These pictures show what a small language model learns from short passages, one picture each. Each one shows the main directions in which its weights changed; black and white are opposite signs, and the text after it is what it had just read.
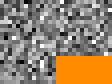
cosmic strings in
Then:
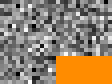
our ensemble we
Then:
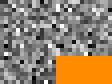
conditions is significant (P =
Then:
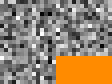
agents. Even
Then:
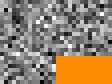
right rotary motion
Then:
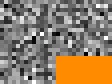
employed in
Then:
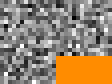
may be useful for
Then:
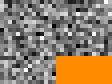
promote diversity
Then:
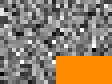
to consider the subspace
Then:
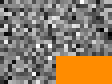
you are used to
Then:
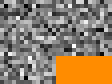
enforced by the
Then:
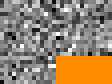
these images taken in
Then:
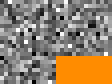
BEV. -
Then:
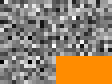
can exhibit a
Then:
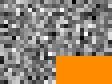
using small portable hand
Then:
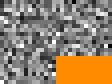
that no user interaction
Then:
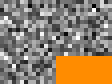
nodes of the system.
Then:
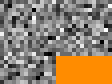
- Supply of
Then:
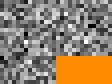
buying behaviour
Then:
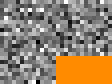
U* test or the
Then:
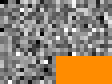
dimension is emotional
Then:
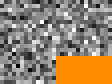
wide angular sector
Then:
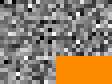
produces asymmetric
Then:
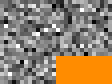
were targeted
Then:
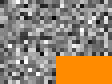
largest $\dot M$
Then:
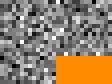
these adsorption
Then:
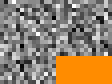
spin texture is also
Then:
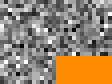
guidelines through
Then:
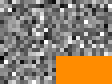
& Editing
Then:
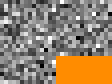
of the changes in the
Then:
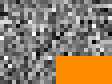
of words depicts
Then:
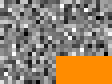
me their opinions and
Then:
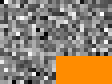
the re-entry velocity
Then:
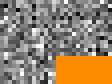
DACs can result from
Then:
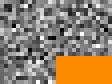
any integral curve of
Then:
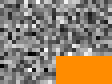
*The Lancet*,
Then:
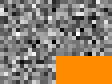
to assume that the
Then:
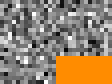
over other additives can
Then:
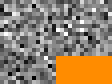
for this system may depend on
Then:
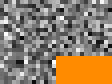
can be expressed in
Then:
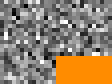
the complex chloride
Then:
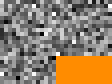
of Anselm,
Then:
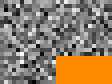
the behavior of the
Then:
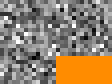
still water and
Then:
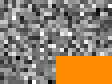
Agenda -
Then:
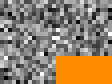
A person who
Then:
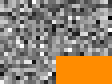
species conservation
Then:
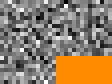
ORT use also.
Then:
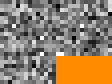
that enable efficient
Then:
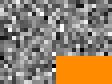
and biomass by
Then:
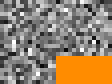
decrease the number of
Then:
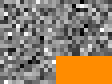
into account the reduction
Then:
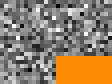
\end{align} where
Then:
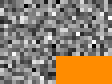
a Local Resource
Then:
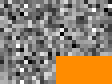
Ru substrate
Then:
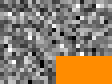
control. This paper
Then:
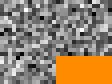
numerical limitation,
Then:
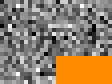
Relevance and
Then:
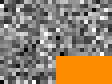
turn implies that
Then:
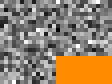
recent advances are
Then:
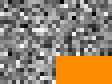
two weeks on a
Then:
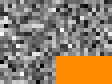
on growth rate and
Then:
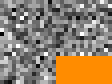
Lett. A
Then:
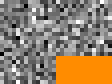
the Platforms
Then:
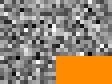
inside the bulk
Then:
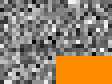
assay showed the most
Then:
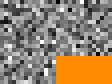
at a nominal
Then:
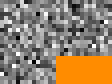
the individual. Several
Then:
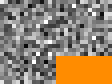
the elicitation
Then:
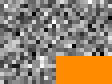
Hence, the study
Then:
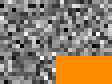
admission showed a
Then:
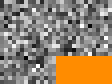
broadly, the
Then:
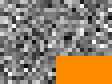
shapes become a
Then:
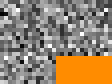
a clue to the observed
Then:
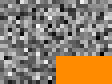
the HLL implementation
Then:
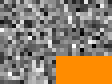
amount of parameter points
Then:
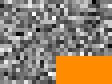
a waveguide
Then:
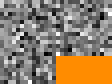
Sciences, National University
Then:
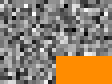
|\psi \rangle &
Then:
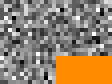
crown form. Figure
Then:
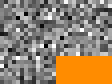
Mean SD
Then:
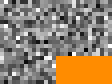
number is only $d
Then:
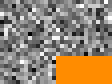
as a granular
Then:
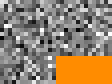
method using 1.0
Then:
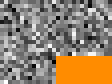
hence they were
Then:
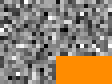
the exchange coupling
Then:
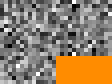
of treatment, I
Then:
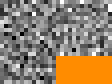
and the observation process with
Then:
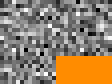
more similar if they have more
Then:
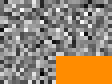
temperature ratio θ and
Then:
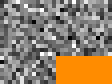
that they often take
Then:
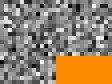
the number of variables.
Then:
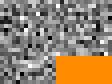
a that a stronger
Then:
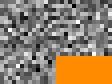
On the other hand,
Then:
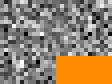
equal probabilities.
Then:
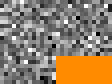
density as a constant value in
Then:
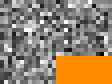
field variables. The
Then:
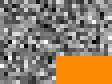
it is to be noted
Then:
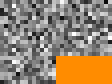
to static impact of
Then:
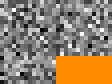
different sublattice
